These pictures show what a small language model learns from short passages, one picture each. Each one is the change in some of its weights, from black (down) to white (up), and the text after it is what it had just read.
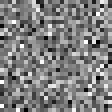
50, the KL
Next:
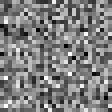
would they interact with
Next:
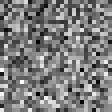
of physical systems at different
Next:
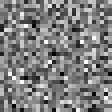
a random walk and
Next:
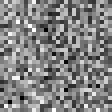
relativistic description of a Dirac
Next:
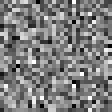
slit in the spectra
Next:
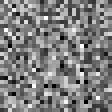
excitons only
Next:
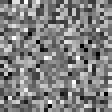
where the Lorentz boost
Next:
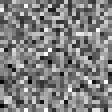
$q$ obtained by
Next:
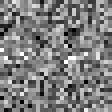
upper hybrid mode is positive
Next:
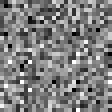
is a well-known
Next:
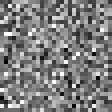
value estimated in previous sections
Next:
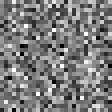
a range of magnetic field
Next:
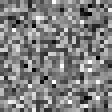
microscope images from
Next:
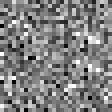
the phase obtained from
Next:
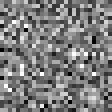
the bandwidth would reduce the
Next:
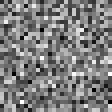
closest vicinity to
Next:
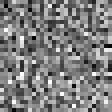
in this report.
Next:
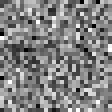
inclusions $i$
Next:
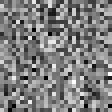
For graphene, the situation
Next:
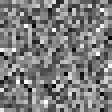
an additional low-frequency
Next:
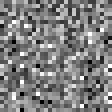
the neutrino flux due to
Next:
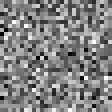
the performance requirements of both
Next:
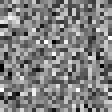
matter with density $\rho
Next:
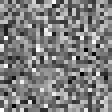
natural implementation in the
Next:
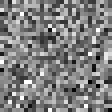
which is also the configuration
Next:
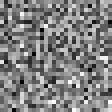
as a baseline in our
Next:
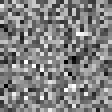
positive offset resulting from the
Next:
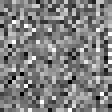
the same, to enable
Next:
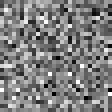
The main idea behind
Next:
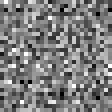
the entanglement harvesting
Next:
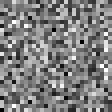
the time series of the
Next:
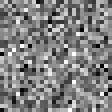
Universe, the Carnot
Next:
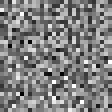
which show a suppression of
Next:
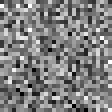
Accordingly, we expect
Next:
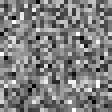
S1. Ion
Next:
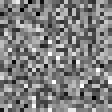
to improve the accuracy of
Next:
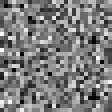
is the transformation matrix from
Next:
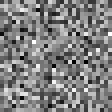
Therefore, we denote
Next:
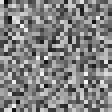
method and the constant time
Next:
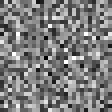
step towards a prediction of
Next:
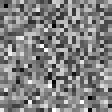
was operated by the
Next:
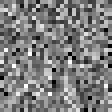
The solid lines correspond to
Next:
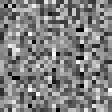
management functions
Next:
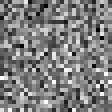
of the E-field
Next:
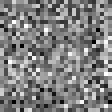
the best knowledge of the
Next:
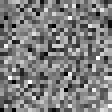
origin to an intermediate
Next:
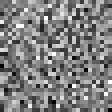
gets localized in relatively
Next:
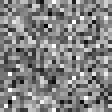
stored in a
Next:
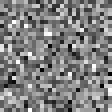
the catalogue by
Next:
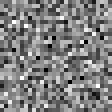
the fRG flow was
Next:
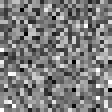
us to simulate
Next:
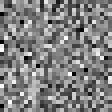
using twice the
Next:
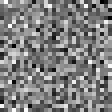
this investigation, the resulting
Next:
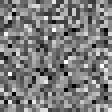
same time for the
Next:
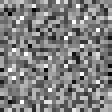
the paper. %%
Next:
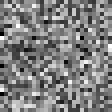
node $i$
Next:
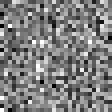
at the surface of the
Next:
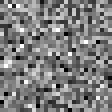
rows of Fig.
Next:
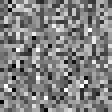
shape for both cases.
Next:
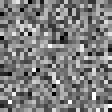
to the dissolution
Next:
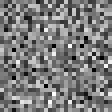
group technologies for networks
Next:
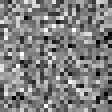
big data setting, it
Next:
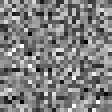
cycle. Two idealizations
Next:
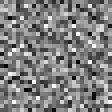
the underlying 3-D
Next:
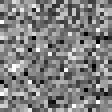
any geometry. However,
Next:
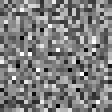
exploit the scheme to
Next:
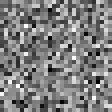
an extension of these results
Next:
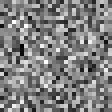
the potential which can be
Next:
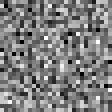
in MDPs there
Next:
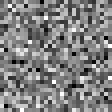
focal plane of an
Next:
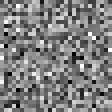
score and use Popper
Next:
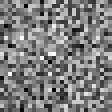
access request processes in
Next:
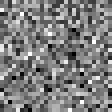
which are on average by
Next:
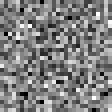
results to be all quite
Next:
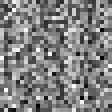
coupling and neutrino mass.
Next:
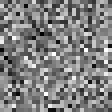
detailed analysis of the lattice
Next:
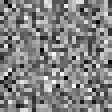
simulation using a sum of
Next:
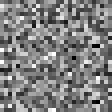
These AI computational load patterns
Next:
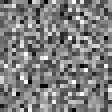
a diesel
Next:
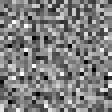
the context of evolving
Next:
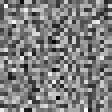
most likely caused by the
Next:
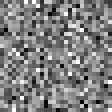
Metrics are reported as
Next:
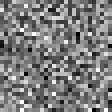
$G'$ decay
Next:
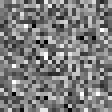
a baseline for the
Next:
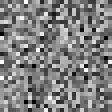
techniques are a powerful
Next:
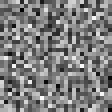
expected to occur at temperature
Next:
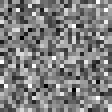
to rewrite the Hamiltonian
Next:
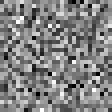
one period will decrease.
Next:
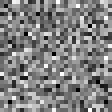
with a qualitative description of
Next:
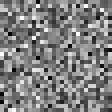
We note that the expansion
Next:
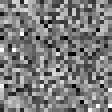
suggesting that receiving
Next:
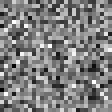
the rate equation for the
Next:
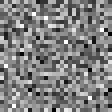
hand, if the spin
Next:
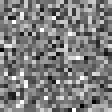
RF regarded.
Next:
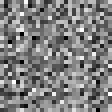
and computational framework.
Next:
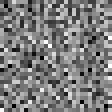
in the Fermi energy domain
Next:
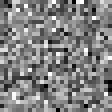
engine has a production
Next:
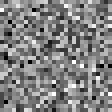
have one maximum point
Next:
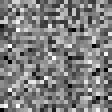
neutron source might need to
